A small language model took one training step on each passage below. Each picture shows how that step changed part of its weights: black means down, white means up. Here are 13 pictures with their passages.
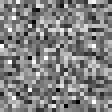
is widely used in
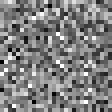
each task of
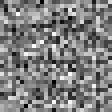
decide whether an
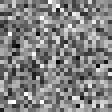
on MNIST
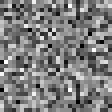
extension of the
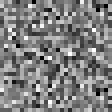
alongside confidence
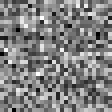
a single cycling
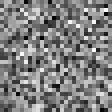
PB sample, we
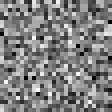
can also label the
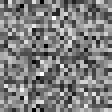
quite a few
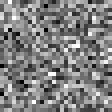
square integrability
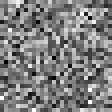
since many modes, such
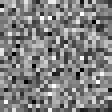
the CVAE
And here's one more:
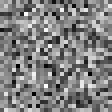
A set of properties defined
